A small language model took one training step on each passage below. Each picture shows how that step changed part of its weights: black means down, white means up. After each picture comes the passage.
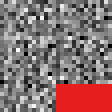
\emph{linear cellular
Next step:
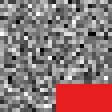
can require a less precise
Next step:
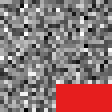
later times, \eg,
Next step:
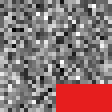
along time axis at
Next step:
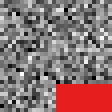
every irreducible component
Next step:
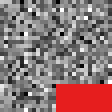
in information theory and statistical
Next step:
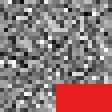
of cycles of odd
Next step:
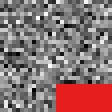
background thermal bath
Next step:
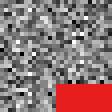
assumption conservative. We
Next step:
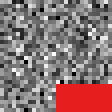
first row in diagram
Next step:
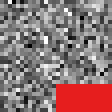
is useful to relate the
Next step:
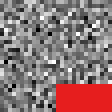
exponent $\nu$ should be
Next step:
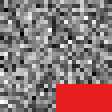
applied on a compatible
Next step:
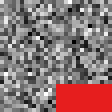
different clusters and what where
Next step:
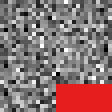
\end{figure} %%%
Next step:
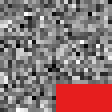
method is shown in Fig. 2b.
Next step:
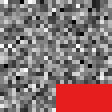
larger than the class of
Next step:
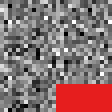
& \redx & \redx &
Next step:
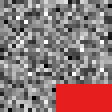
absent (present) in
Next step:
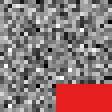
there exist constants \(
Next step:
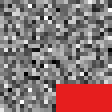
Number of excess electron that
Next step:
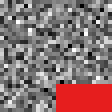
polar coordinates. Let
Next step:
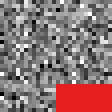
basic material on multiple
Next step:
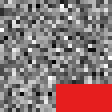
the Sirius constellation
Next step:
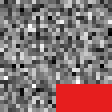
Similar uniformity was
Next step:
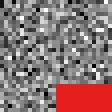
\subsection{Effect of
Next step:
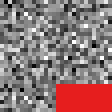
$\Sigma$, i.e. is the
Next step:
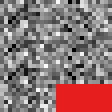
propagates from the last
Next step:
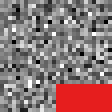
\in I$, there exists an open
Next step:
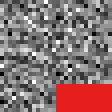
& Co & Ao & No
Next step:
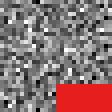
] \right ).\nonumber
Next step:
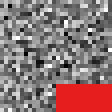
h \Phi^\dagger
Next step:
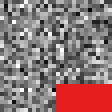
MeV as shown in the
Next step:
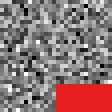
intersections, then the grope
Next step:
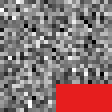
is structured non-smooth}
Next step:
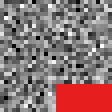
the value of coupling comes from the
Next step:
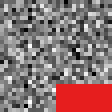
\mathcal{TA}_k$ is
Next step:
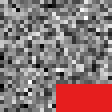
$N\to \infty$.
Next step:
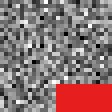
composition of 'Z' and
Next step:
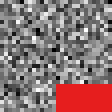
found that in addition to the
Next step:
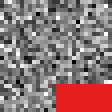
taken with equal weights
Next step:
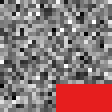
we show a high-order method on
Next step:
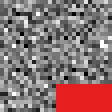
Yasuda, Ryo
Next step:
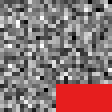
the sequence of indices $\lambda \in
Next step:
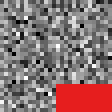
this section we numerically test the presented
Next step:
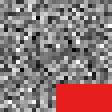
frequency $\omega$, and
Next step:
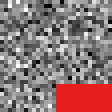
ref}$, we have checked that
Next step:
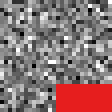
in-medium $\rho$
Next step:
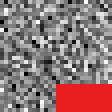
$d_{f}$ obtained from the
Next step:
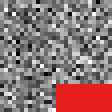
channels whenever something
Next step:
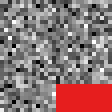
CNN reveal much
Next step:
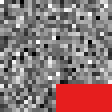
E)$ considered in this paper are
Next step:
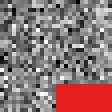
the sake of simplicity,
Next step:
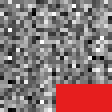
geometric map associated to the
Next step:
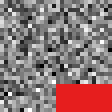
On the other hand, the right action
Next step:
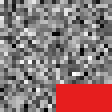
this review when the notion of
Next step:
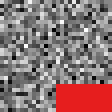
the contributions from all the bias
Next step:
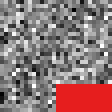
an inner product and connection on
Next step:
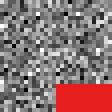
while electrons are strongly
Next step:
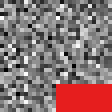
on quadrics seems to
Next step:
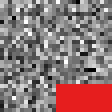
LDCT image.
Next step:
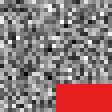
learn the alignment between
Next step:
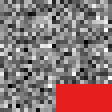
estimates for the solution of the characteristic
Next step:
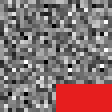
short-time expansion allowed
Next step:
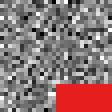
to guess a closed-form of
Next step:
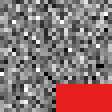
(less than $1 MeV$)
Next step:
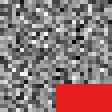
model, where it can be seen that
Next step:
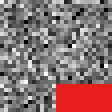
if crash occurred between
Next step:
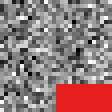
of the system, with the following
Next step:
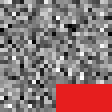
known to be complicated; it
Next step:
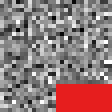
an unique linear projector $S$
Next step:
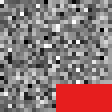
conserving time integrator for a
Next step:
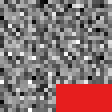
{\bibinfo {journal} {Nature
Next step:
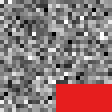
considering the number of unpaired
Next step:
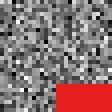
to a single Gaussian results in
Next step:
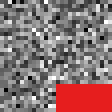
is not $t-1$
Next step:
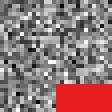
there are $U\in p$ and
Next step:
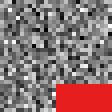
of random deletion (or addition)
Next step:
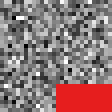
of simulation when doing Monte
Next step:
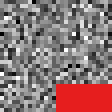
\) comprises variables two
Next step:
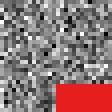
and pure imaginary for
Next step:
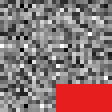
different methods, we include them.
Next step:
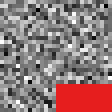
zur F\"orderung
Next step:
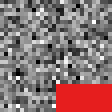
\mcF$, lisse on
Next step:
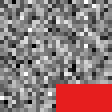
generally, for any $R\in
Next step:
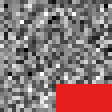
The reduced transfer matrix will
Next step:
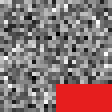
characteristic output laser power
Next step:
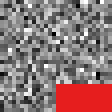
then typically be resolved by
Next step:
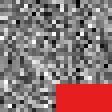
experiment: using a learned
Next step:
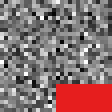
charged particles produced in
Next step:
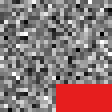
collinear to $x$. The point
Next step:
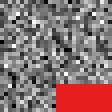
implies that ``premice above the
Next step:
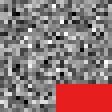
$P\in\Spec R$
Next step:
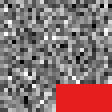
\mathbf{a}_2 \right>
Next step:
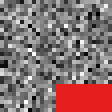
in Mathematics. University
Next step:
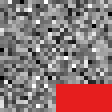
host galaxy of
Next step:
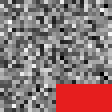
if $J(Y)$ is a linear
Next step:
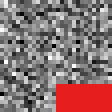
K. Yamada:
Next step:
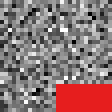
for $\Npartitions$-split
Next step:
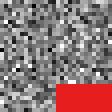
growth (Fig. 1A).
